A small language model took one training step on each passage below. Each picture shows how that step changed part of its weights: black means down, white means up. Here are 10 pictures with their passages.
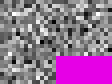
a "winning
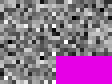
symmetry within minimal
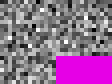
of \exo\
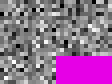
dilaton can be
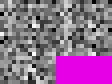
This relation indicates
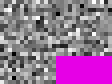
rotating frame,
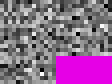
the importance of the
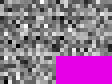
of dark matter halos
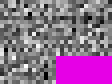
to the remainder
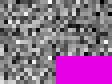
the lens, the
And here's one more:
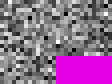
have one more useful
